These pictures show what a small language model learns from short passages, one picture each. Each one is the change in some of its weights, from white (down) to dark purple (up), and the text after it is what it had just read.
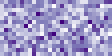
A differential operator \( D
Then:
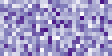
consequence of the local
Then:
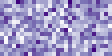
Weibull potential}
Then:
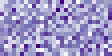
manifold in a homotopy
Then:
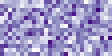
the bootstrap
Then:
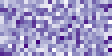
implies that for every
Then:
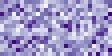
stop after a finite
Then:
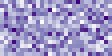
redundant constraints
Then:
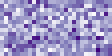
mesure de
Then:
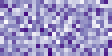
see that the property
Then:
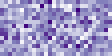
of $t$ correspond
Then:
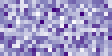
is intended to
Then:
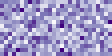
to stop the game
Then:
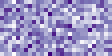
density, the same type
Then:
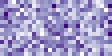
a new notion of a
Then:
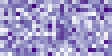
in turn induces an involution
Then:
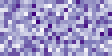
the main theorem.
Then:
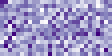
a diffeomorphism from
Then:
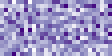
= (P \sigma
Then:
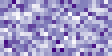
0 along with the simple
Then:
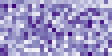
which may be sufficient for
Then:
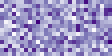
use green color for these
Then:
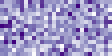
\quad x =
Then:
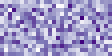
this normalization, one
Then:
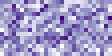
' \footnotesize
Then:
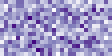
constant operator. Let us
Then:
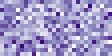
Now, we use a
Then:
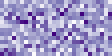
properties of the solutions to
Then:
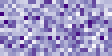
of the CE
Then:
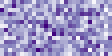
regular representations. First observe
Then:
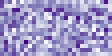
let $\widehat M$
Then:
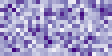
proche de 1,
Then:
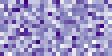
a progressing
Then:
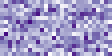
\dg formulation, we
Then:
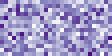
performed over observation surface
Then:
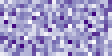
over all lattice points in
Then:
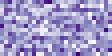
thus proved our claim:
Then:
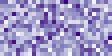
A$. Hence it suffices
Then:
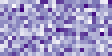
the Borel subset of
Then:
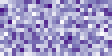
door. Every
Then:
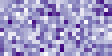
\leftrightarrow k_2
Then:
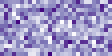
first of the above assumptions
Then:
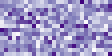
extended dihedral words is
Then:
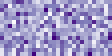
following boundary conditions at
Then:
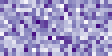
positive reals $
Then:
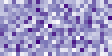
at Chapel Hill
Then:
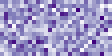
forms, respectively, in
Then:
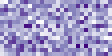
representable. The
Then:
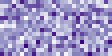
simply the expression for the
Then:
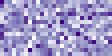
almost 30 minutes
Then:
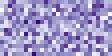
be done in a
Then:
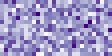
can be estimated following the
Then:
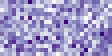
relaxation. The algorithm
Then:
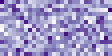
$L \in
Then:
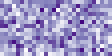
- \epsilon,
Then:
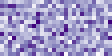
this diagram are also weak
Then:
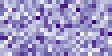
by multiplication by the characteristic
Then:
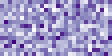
sum $X\oplus
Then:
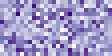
permutations and permutation tableaux
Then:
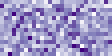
Thus, the only term
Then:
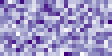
system that can minimize
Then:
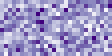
Fano plane which is
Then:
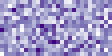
a slight variant,
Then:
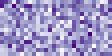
rest of the tree with
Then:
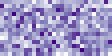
Thus, the relation
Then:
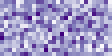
and only if at least
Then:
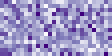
short proof of Theorem
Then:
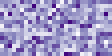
we should expect a
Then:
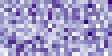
characteristic $p$ and
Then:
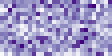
defined by $P$
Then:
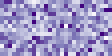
we omitted to
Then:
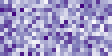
fix\'e; en
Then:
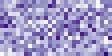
a Gorenstein quotient of
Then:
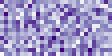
denote the data held
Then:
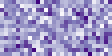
{\bf O-minimal
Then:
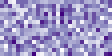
x$, so both
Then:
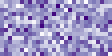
each graph in this set
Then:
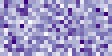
control acts from the right
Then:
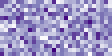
in the very recent
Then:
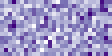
$m$, the class
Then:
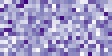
a hallmark result
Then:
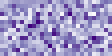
vehicles are
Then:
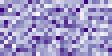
to now, while according
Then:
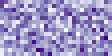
contact structure. This Lie
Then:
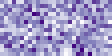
of Lascoux
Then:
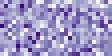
everywhere dense in
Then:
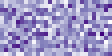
implies that $F$
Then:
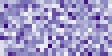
$\bullet$ {\it
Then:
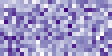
bounded domain $\Omega
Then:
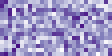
unit $u$ in
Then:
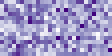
possible, they would cover
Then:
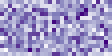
that $S$ is
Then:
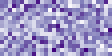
that any line of
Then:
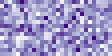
F_0 \subset
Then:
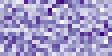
take care of the
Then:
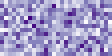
the so-called Weyl
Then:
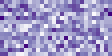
the twin primes problem
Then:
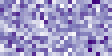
faithful functors\[
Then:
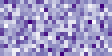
(variance per path
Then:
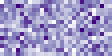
a \mg\
